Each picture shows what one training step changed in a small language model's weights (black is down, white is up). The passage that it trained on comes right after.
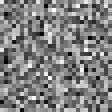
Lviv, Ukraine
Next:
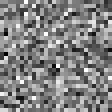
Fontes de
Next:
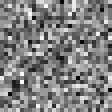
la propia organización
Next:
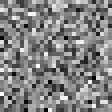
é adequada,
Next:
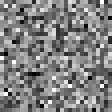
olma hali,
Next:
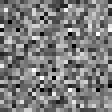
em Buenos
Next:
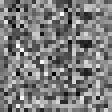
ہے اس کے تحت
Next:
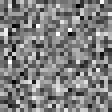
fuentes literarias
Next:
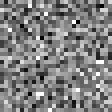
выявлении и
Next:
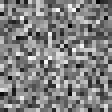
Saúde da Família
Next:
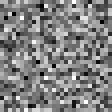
kabi interaktiv
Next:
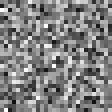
professor do Departamento de
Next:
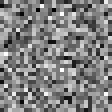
been fully and
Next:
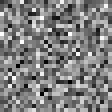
течение 12
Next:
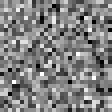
la Compañía
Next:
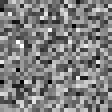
sharoitida karlar,
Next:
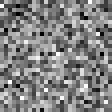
psicologia ou com
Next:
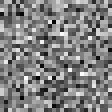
va xizmatlar hajmi
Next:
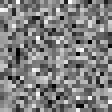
entro a su
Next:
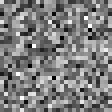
esa, yakka
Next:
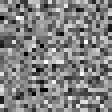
birga, past
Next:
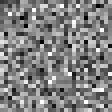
- inson kashf
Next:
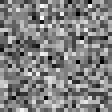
uning qimmatli
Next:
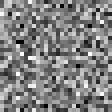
română literară,
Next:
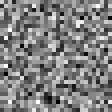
dental services as part
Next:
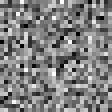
Proteins durch
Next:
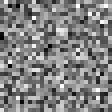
novia que está
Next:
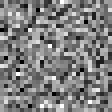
quando situações como essa
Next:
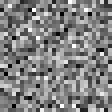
vieții /
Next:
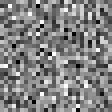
telah membawa
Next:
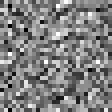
movimientos sociales
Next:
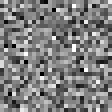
- Kichik guruhlar
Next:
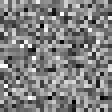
en langue des
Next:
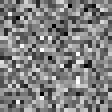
Фоміна //
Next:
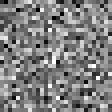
o‘rin topishi
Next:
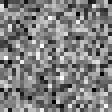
relación que existe entre
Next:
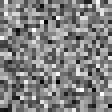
tradiciones es el
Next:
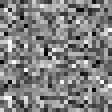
SMAN 1
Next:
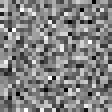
jarayonni kuzatish va
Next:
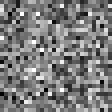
em meio digital no
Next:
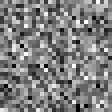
нею постійно
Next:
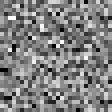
del XX centenario
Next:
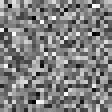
milliy zargarlik
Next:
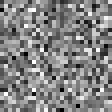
«no caso de
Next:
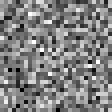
em organizações que também
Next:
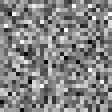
al conocer,
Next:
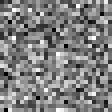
o projeto de
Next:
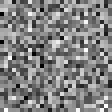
решение которых
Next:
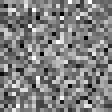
et coanimée
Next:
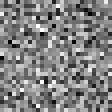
– im Vergleich
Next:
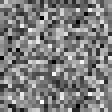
pelo monitoramento, controle
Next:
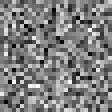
equilibrio de
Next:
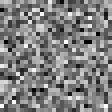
Food Technologies,
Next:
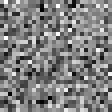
karbon ayak
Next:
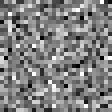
Боз амали
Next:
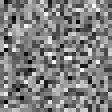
avtomobil ishlab
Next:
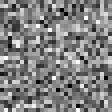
bahwa melalui media
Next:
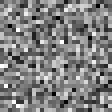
com estratégias de
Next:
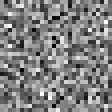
bilhões mais
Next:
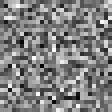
and Clinical
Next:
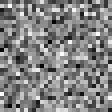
seja, os frutos
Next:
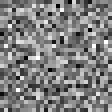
difficultés de
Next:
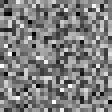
nicotina e
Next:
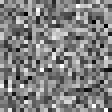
velocidad y
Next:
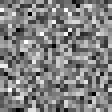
o'zi boshqarish
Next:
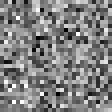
є продуктом для
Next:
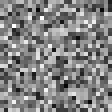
la toma de
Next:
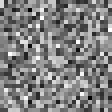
su relación con la
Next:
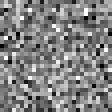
yang memiliki gaya belajar
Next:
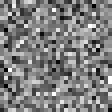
pesanan belum ada
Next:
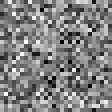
студент получает
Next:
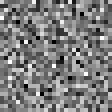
возможность педагогическому
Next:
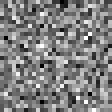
гр бўлса
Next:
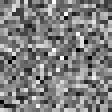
F, Minasi
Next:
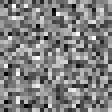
to media literacy
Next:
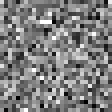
em torno da
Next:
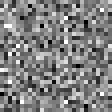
Formate zielen
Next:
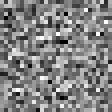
samarali tarzda foydalanish
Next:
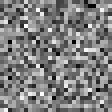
Цель исследования.
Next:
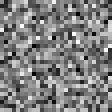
Kernel menggunakan
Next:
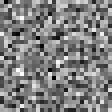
Tingkat digunakan pada penelitian
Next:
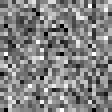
al proyecto de
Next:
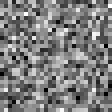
equipo de trabajo de
